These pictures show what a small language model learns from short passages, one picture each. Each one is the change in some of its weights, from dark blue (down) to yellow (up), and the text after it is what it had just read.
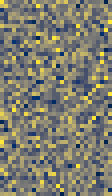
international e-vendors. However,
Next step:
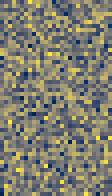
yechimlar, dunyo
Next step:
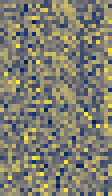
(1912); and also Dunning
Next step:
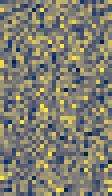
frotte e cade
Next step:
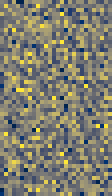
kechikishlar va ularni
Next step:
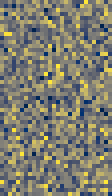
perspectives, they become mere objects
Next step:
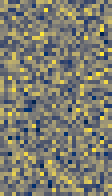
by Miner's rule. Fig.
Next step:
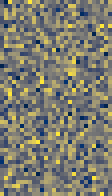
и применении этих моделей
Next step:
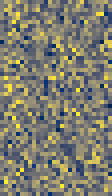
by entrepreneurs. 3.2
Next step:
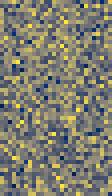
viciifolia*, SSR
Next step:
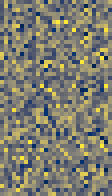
если выделенные
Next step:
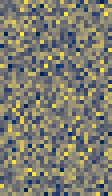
High-severity alerts
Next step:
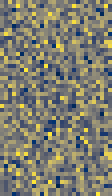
to the younger patients N 49 32
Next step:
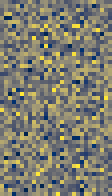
- Jelle de Schrijver,
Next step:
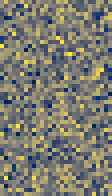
prefeitos. **Fórum
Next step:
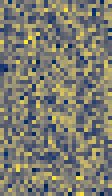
PCR for a Sensitive
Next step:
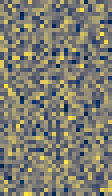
va farosatli chiroyda
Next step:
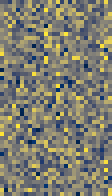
alanlarında ve nitel
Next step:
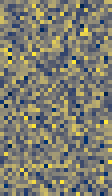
so‘ng Naxorgi
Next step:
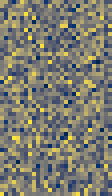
TypeError("p must
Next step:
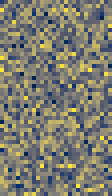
have spent time trying to find out
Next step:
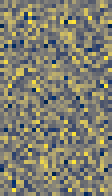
dastlabki ijodida
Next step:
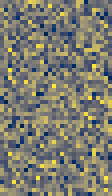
are a wealth of public interest
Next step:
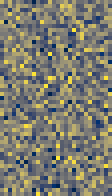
point per day. III. RESULTS
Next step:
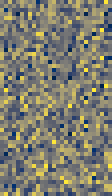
and neither have an ExG device
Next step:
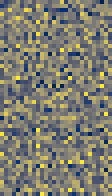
wonderful chair"
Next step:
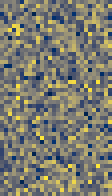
the case of research outputs directly linked
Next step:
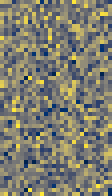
crecimiento de la bacteria
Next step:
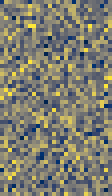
jamiyatga moslashuviga
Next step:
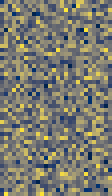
підходи в освіті не
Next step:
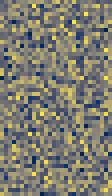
est caractérisé par trois
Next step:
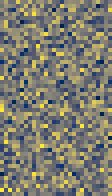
nucleic acids - synthetic
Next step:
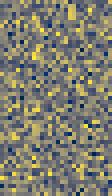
reproducción sexual y el
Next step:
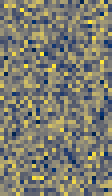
and rats³⁵. The exact
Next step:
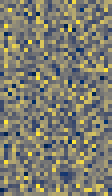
эффект уже не
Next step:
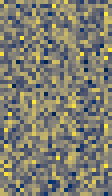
(DAPS) des BIB**
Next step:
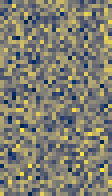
Numbers of parameter were adjusted
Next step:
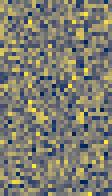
clichés et des planches
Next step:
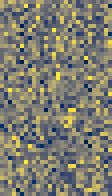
the network provided by the Elisa. There
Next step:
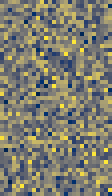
pattern of morphology [15]. The clinical
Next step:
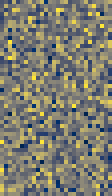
will be found when the baryon chemical
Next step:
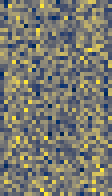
Sports activities, including physical training, are
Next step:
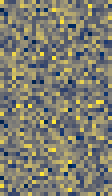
with history of contact or exposure.
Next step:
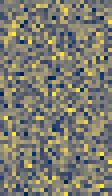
the environmental sub-index considers
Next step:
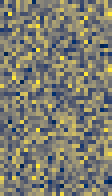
Protetor de Ponta de
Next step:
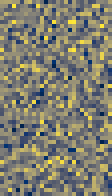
to bigger agglomerates
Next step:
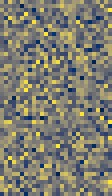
significativos en las últimas
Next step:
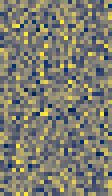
the effect of adding solid particle into
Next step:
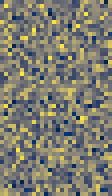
to patients with anxiety regarding the experience
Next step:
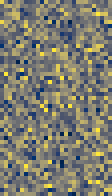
education, has not found one that focuses
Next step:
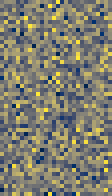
alaşımları için dakikada
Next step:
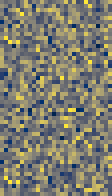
carried out on all functions of the application features
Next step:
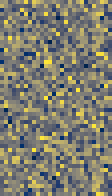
mengevaluasi hasil
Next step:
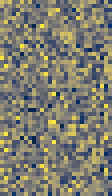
DA UNIVERSIDADE DE
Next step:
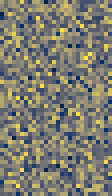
6.47) which is significantly higher than
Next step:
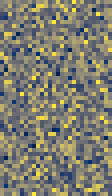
the text? - Yes -
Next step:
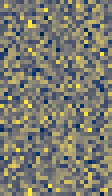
для українського селянина
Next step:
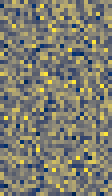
by means of a system of managing commercial
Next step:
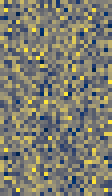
1. The Figure 1: JUNO
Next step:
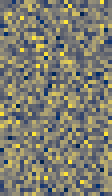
frequency tables and chart. Definition
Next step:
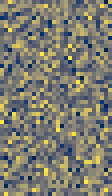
[7]. 3. Applications -
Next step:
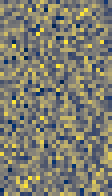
master pattern on heating oven at
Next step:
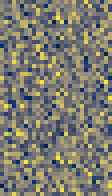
with what we found in the regional analysis for
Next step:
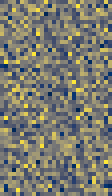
The most useful approach to end effectors for
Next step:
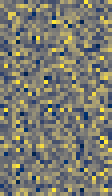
addition to such studies, the fact that studies
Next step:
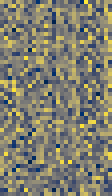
which many IoT devices send a large
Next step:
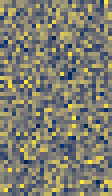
Developpez.com website:
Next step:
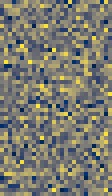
gerenciamento da qualidade em todas
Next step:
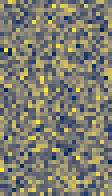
a class V type mullerian
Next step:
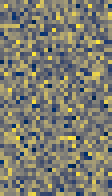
for the region, focusing on their ability
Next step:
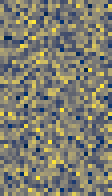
or overall knowledge of water quality status in the
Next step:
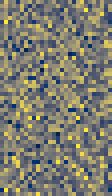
anesthesia, halothane
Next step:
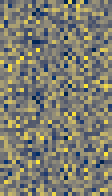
юқори малака талаб
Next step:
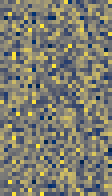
release tests. Bottom
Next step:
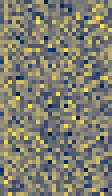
зарур ҳолларда
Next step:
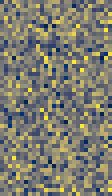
conceito, também chamada de
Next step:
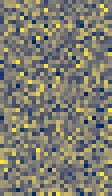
on halide perovskites, particularly
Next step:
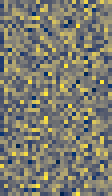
и манипулятивное
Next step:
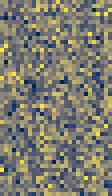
an event: – Yes Specify –
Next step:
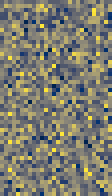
from a different source. Moreover, when multiple
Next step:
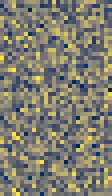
Lipps P.E.
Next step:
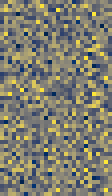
в поєднанні з
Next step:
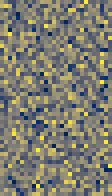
klinikasi, davosi.
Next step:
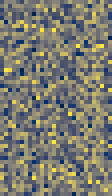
and comparative analysis of existing studies in each
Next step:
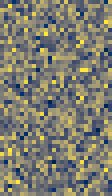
vale dispor que estas
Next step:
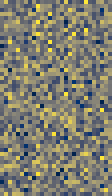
barcha ishtirokchilarning
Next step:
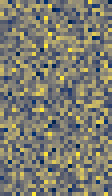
emission reduction targets. Within
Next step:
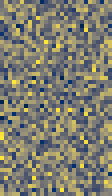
and the unsaponifiable
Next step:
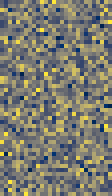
of sports clubs may lie
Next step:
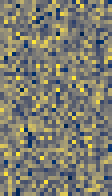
\geq 2$) can be applied if
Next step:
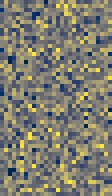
навчальні плани та
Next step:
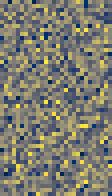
pesquera sea compatible con
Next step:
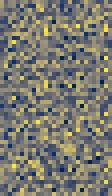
la revisión documental de aportes
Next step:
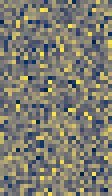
differed from that in the group of
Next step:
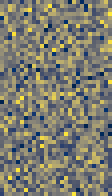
daromadining asosiy manbalari
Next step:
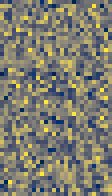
place people who have special qualifications to
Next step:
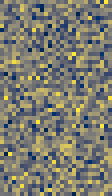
sanguíneo a placenta e o
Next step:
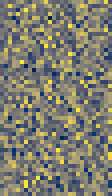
I use meditation to control my thoughts
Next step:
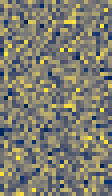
citation Hennessy, S.,
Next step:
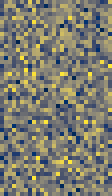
and Environmental Research, Vol.8,
